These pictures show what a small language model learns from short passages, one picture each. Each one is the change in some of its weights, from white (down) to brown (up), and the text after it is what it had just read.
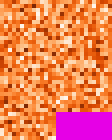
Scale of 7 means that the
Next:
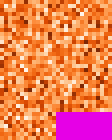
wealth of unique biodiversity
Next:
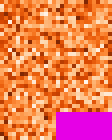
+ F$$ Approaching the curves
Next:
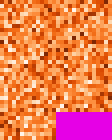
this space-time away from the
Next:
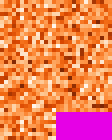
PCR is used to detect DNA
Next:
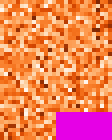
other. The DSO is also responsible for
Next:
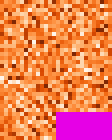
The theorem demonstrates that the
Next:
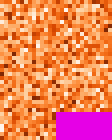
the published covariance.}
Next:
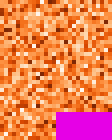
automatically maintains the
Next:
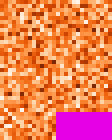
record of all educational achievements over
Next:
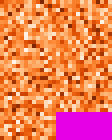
bias, and then apply an activation
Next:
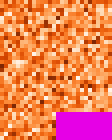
covered by the $(\theta_{f},
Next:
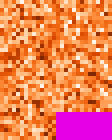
Advice / Training
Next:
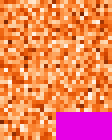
washim Leaves Were
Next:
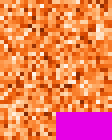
Resource & Snapshot Number
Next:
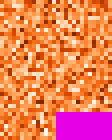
from Eq. (\ref{dotr4}) into
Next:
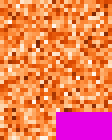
paperwork. Table 3. Model
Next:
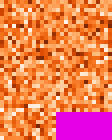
with angular-resolved photoemission
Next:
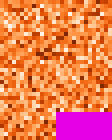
differences come only very close to the
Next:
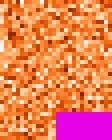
Netherlands Institute of
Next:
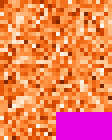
very much greater. The electronics has
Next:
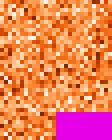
$:ARG1-of$ and
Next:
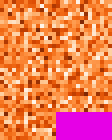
(2020) concluded that it is important
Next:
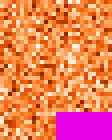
$\delta_{r}^\mathcal{M}$, the
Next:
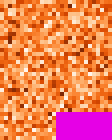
defined in the space of wavevectors
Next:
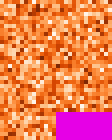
the missionary, bestows His
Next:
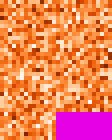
measured at 45.14HB in the
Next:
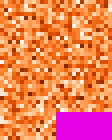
enforce authentication and access
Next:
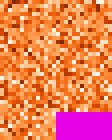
\text{(eq 5)}$$ then we
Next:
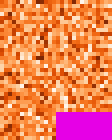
and LS states, and $g(T)$
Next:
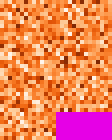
for a preconditioned linear system with an
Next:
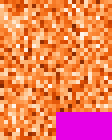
for coupled systems is a crucial
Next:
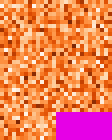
the integrated total heating rate,
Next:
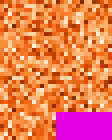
no obvious bias toward the nominal
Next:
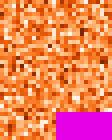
016 Kerala,India}
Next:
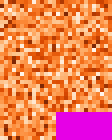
relation and Ruelle exponents for
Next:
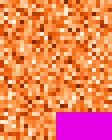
but same number of failure records.
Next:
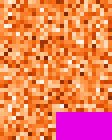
base composition, validating the
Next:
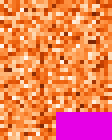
mechanisms and state transitions. This approach
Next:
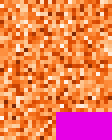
This research, therefore, recommends the
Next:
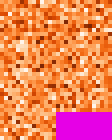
has been effective in promoting integration
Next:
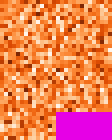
record to its metadata. - One
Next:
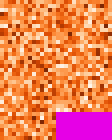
beneficial and adverse effects of
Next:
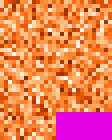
total DALYs)* Q116
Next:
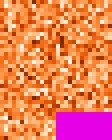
residual map (image minus
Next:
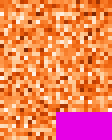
solution for identifying such disorders. It
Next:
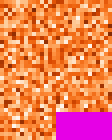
law of thermodynamics.
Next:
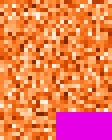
osteoclast differentiation and
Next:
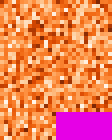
the system of higher education, to analyze their
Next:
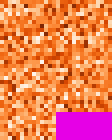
determine: - how much the total
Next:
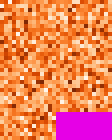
lines show the thresholds for
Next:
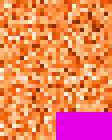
for the athermal relaxation process.
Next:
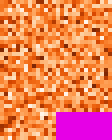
$without$ changing the mixing
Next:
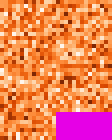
circuit, where external
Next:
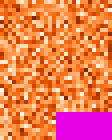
serious problems such stroke,
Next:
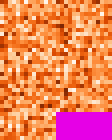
m³ d. Further increase in
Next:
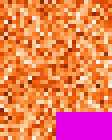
radiation coming to the surface having
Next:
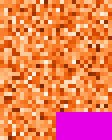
for the Cox Model with Biased
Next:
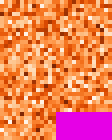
ASR toolkit.\\ We also
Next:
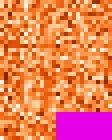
and LOUD data models as a basis
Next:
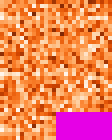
(\ref{q1da}) and considering
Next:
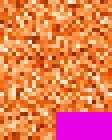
2.4 Summary of Literature
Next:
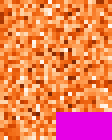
customer to credit reference
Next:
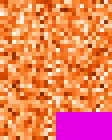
means and modes of struggle.
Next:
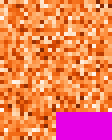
(assumed) macroscopic
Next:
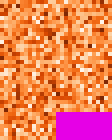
stellar evolution bounds are of
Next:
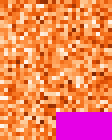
mainly data from external sources and single
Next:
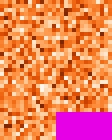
of Machine Learning Research},
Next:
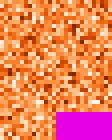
Fig. \ref{figS4}
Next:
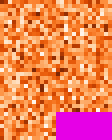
balance as feedback.
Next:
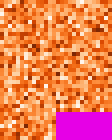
The fin dimension of serrated type plate
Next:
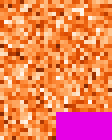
measure to an unprecedented accuracy compared
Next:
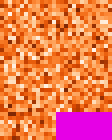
Quelle est la langue
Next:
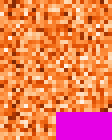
the psychometric properties of a new
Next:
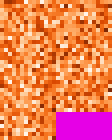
the individual ones. These movies are
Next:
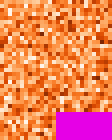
of these uncomputed corrections is
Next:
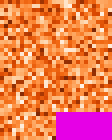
The AndorT150 instrument at
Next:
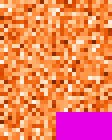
attraction between identical bosons,
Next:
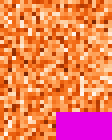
of the half wave plate
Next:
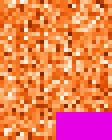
spin-orbit gap, enabling
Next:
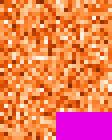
the challenge of limited CAM
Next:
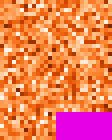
in order to find the slot length
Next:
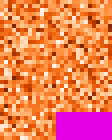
in two different phases and try to identify
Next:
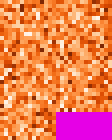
than the photons yield from the plane
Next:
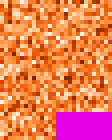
from 1 Torr to 0.1
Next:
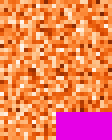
disk and increase the mass and angular
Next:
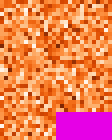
use in research representation (5) Providing
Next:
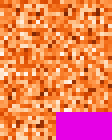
system protection that will impact the overall performance of
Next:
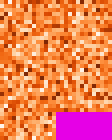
is the use of the maximum expected coupling
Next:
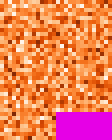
organizations and international agreements
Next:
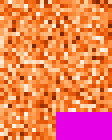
$x$ grows. As the gluon
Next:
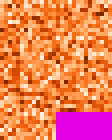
a gel makes it a dual control
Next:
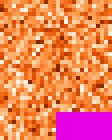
interactions \cite{KT}. They
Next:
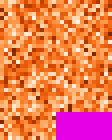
related with the presence of surface states where considerable
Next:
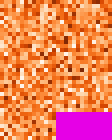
the workflow corresponds with specific directories and
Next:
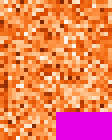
Heck reactions of four
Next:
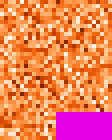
latex and banana,
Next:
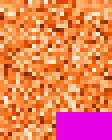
real, thus one is dreaming about
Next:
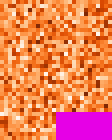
enough for our analytical approach to be
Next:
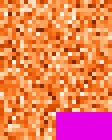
and each case was re-examined by the
